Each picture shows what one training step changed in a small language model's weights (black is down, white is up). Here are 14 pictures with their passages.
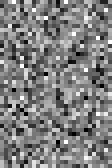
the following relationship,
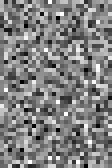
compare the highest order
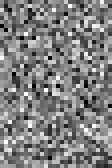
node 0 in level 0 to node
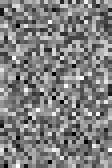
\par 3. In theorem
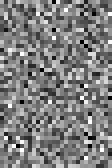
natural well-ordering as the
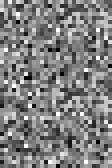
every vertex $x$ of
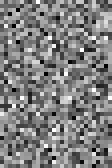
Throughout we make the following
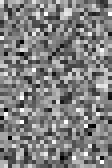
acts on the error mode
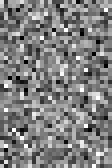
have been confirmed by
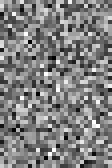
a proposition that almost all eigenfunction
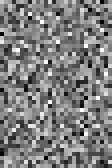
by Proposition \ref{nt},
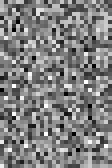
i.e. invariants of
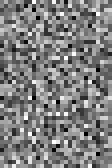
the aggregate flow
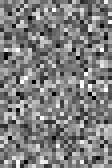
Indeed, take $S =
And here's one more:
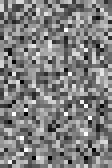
some problems his earlier
